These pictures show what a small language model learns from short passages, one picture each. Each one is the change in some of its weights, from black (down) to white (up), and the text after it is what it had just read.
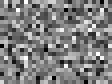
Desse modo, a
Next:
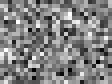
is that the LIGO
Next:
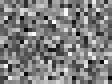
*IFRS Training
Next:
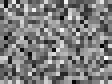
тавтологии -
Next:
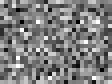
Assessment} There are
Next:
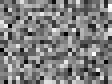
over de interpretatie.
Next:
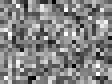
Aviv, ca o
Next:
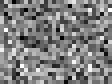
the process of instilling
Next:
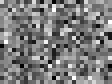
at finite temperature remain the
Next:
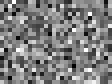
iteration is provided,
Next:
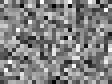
la retención de los
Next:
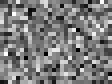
як қатор
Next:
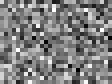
energy should remain a
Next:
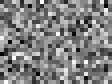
duplicada ou
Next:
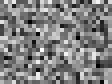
the small angle neutron
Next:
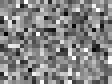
anticipating future
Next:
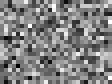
A simple framework for
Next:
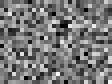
dos alimentos pode
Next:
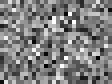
more common in galaxies with
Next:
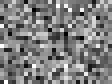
central ejecutó
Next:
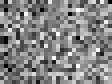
corresponds in the imaginary
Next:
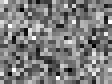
the ALICE
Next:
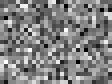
purely Abelian
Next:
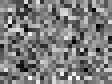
yuzasiga buyrak
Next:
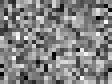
a dedicated context model
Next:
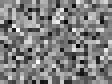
es válido para
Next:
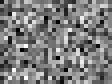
al.}, Phys.
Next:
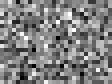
is specified in terms of a
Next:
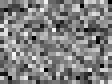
to the Maxwell equation
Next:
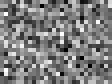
angular velocity,
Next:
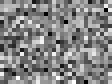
linear relations to reduce
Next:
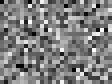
tiempo para salir
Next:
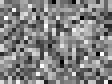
storage endeavors
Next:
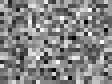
Keyingi yillarda
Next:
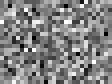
are now left with the case
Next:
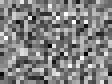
been known for nearly two
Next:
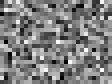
En cuanto a que el
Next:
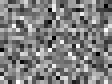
As figuras de
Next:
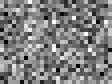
with its respective head
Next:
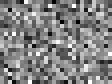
frequencies and Raman
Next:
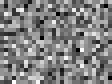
existir. En la
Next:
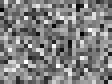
on each half-chip
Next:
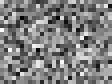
correct, sends
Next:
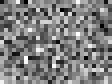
on the unpolished
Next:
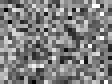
Oqmozor Ota va
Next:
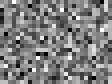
shocked & Ever
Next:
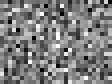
$Z$-pole observables.
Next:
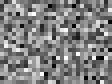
T Tauri stars.
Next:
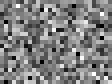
and Methods Sample
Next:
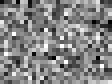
Agency and Communion
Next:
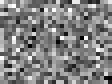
time-correlated version
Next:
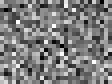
chastotali ikki
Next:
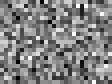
here $\bar{r}$ is
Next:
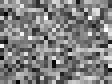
applied strain is
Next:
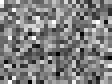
functional in the field of
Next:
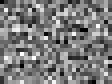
Testing Service,
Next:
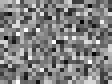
temporal evolution over specific
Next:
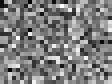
underlying patterns and
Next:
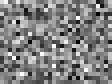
Walk Mixer
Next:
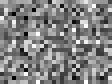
dem Äquator.
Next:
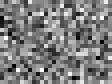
therefore cannot source the
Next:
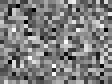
здатність в
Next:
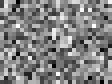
or 3 vehicles depending
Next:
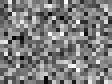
sensitivity. Although
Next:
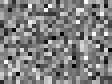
UU No. 10 Tahun
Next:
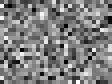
The validity as well as
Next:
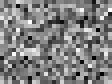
conhecimento sobre o
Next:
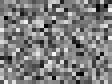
spinorial part,
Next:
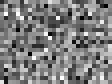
of the same four ports,
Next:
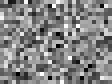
Ca isotopic chain
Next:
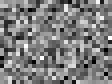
traditional Kazakh
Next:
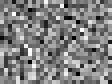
ммоль/л -
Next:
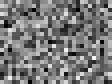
estos escolares
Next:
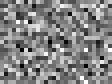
This is due to the fact that a
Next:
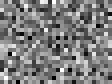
« Inventaires
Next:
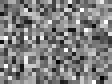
zones play as
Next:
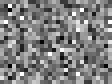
variantlar bo'yicha
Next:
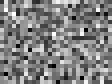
ZO is to estimate the
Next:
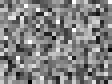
model parameter vector realizations
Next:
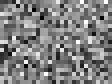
que versam sobre a
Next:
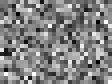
en ello, y a una
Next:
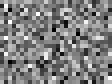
da linha a
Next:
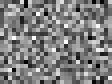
the coupling constant in the
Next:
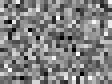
mass $M_d$. For any
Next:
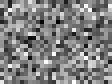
los recursos [1].
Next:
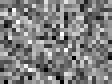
serta pelatihan
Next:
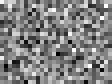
of RC, however,
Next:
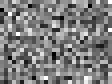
almost unchanged
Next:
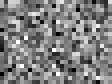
the system can change very
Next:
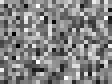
surfaces. Other
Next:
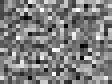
and propose an elliptic
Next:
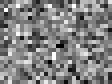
\caption{ Left:
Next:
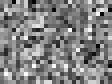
approach of Schwinger.
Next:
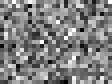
and UL are quite different.
